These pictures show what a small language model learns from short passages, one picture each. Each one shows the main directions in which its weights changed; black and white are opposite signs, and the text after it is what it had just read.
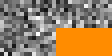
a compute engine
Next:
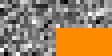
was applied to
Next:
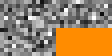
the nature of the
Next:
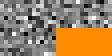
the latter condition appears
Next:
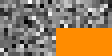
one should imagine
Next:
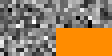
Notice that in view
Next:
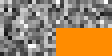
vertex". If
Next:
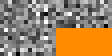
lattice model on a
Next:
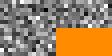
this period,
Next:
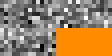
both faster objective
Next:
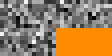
This immediately suggests the
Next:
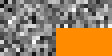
ALMA gives
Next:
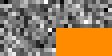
still irreducible. This
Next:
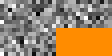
Arguing as
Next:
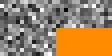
There are many ways
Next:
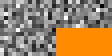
treatment, we see
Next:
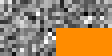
dipole moment. For
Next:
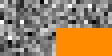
staying there,
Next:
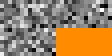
numbers in the dimension
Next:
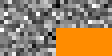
network capabilities.
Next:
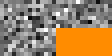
the possibility of
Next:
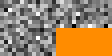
participants to upload
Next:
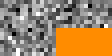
$ has finite Lebesgue
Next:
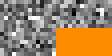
the adaptive filtering
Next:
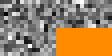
cannot ensure existence of
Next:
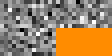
possible values of the
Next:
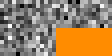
when we do not
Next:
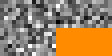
is the probability measure
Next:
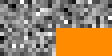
\eex we
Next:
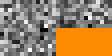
\) does not have
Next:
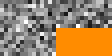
one in either
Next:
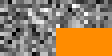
separation constants and where
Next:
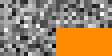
Therefore, the actual
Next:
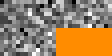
dominant values corresponding to
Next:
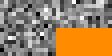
composability of
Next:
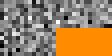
is, an equivalence
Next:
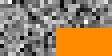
charged particles. Then
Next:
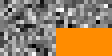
The regions between the
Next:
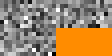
simple Lamb model
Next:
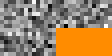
under both the operator
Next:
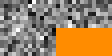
connected compact manifolds of
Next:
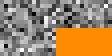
curved background.
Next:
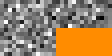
radii of the
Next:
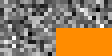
form chosen for the
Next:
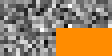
by interviewing
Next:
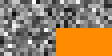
of 563 provided
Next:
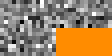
these geometries would
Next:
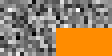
over a local homomorphism
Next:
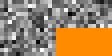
types varied depending
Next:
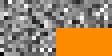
assumption that within a
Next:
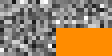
purposes, the
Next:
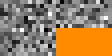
one finds,
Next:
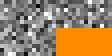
SDD is an
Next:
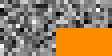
was checked and
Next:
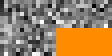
able to compute
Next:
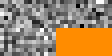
we obtain:\\
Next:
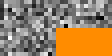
inhomogeneous solutions of
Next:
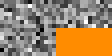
there is a moment
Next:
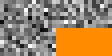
name, the group
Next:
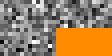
of the moduli
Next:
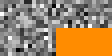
and right ends that
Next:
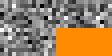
pairings and so
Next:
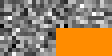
set of ordered pairs
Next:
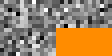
with a smooth point
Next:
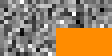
strategy with parameter $
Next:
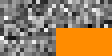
from combinatorial optimization are
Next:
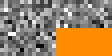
auto data as well
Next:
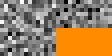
& \alpha
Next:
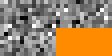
to Bob that
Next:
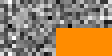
polynomials. Let
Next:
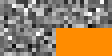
generated by the
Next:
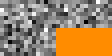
also have \[
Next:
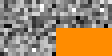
to avoid mode
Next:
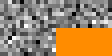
linearly polarized case,
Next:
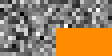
were considered interesting by
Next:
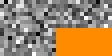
gives the universal scaling
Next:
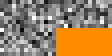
cyclic system} Let
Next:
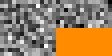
although this appears difficult
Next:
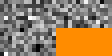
the variation we use
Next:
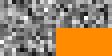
properities that standard
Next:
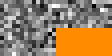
of pure diffusion.
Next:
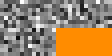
the {\it
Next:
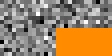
on thermodynamic
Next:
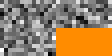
that is, for
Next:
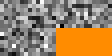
the stable fibre of
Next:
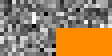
systems} Consider a
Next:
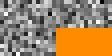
current implementation addressed
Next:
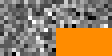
computing only decreases from
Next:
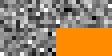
a gap in
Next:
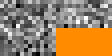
showed it is the
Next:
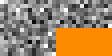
simultaneously obtained analogous results
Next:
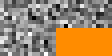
standard slow-roll
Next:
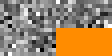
set. Smooth
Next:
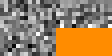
approach to the photon
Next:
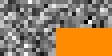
\& Vrba
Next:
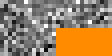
1 \qquad
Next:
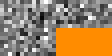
generating a reflection
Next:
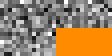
that the Ward
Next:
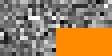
the ten-dimensional
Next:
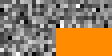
are known to
